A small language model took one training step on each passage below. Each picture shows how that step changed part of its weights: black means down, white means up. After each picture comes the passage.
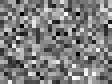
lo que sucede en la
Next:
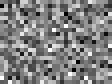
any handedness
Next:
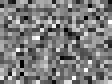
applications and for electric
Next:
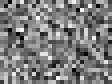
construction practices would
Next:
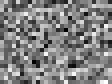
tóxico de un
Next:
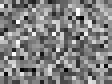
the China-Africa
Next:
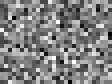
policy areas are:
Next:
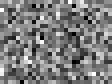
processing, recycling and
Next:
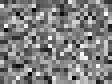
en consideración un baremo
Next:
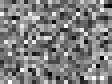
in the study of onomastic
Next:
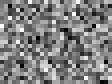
at the Ruashi
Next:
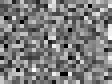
SOBRE EL
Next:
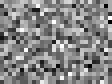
verzamelen en te
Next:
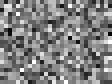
has shown, structural
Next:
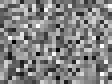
flexibility in developed
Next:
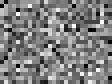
f disclose the use of
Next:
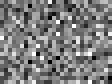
each city and RCM
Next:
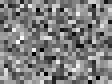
democracia y
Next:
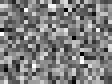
decreased at 30 °C
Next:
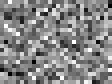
NM, Ibraheem
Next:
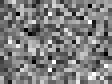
OF TEACHING
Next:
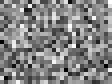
each side from fovea to
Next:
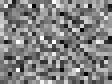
des communautés
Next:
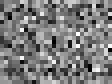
dass sie einen Mann
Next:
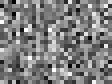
holatda aholi
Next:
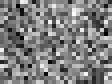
included in the dominant
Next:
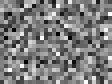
va raqamli
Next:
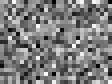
были очень
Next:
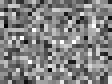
of salicornia in
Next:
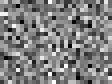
paper critically
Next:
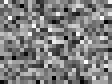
of post-traumatic
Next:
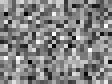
Curitiba, v.
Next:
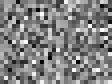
the person till you
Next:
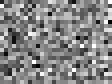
them a sense of love for
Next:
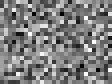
Pepaya, Matoa
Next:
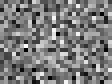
uchun qo'l
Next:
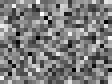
The 'Heart'.
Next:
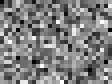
lain menyimpan
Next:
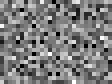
imkoniyatlari va
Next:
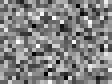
a pesquisa
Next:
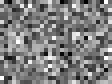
this last aspect: as
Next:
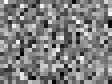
to 40 wt% were
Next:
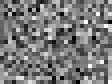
na década de 90
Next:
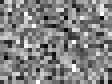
per capita in the last
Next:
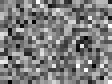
data coming from electric
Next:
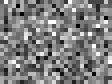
4,7 Средняя
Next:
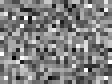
when the RO is given an
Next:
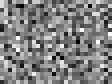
Survey and informed
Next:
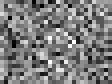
essay After the research has
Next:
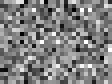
well as longitudinal
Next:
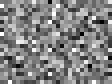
sueño explica en
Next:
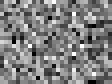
Bola huquqlari
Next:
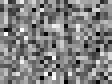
bartaraf etish
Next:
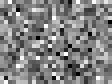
studimin e tyre
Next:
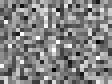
cerebral, mayores
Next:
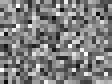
trips via informal
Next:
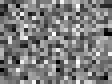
о навыках
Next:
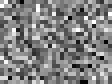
government area of
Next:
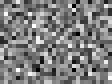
Trust in institutions –
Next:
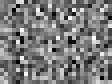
für den öffentlichen
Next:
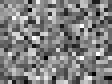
also gave the model of The
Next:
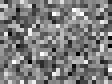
thinking abilities and
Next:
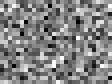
*Indian J.
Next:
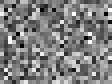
для развития
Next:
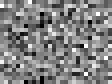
mesmo tempo em que
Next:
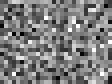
mean average of
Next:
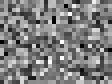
жадалиги 2, 4
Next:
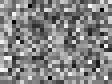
tartibga keltirish
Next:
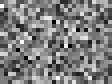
Extraction using Type-I
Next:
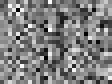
(flag_pl and
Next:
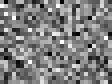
test principle and Fig
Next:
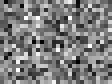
zero order rate
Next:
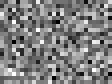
Remote Sensing
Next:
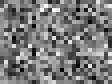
sıra dolaylı
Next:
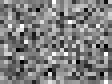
domu, a nie
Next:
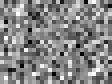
de bovinos do
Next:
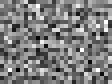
Fam. Lamponidae
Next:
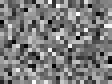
avec des enseignants
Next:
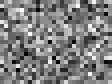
of the journey,
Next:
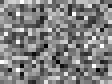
fair resolution of environmental
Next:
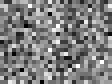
of the country but
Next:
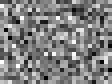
um antioxidante que
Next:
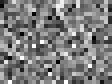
less likely to be the
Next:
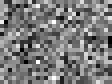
based on a world that has
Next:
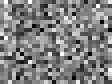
energiya ta'minot
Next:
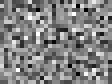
via de ação e
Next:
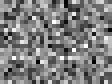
equations and boundary conditions
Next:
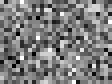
bilan hamkorlik
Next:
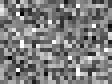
también circularon
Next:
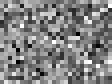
MSL, we had
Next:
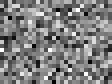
Anabilim Dalı
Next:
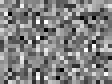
ўқитиш ва
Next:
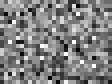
current open OGD
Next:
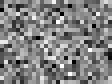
schnell, weil
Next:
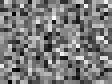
independent variables were
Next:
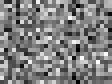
the existing by opposing
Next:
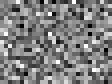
Institutional Review
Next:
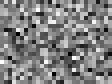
intellectual capital
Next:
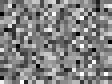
address several
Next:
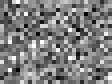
errors in nurses.
